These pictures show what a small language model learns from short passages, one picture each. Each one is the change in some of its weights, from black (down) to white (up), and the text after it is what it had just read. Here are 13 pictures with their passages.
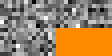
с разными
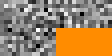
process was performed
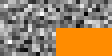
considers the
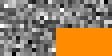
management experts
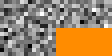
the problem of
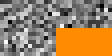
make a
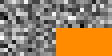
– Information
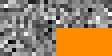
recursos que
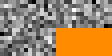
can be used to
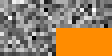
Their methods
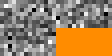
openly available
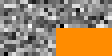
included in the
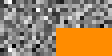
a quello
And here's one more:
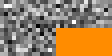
below the
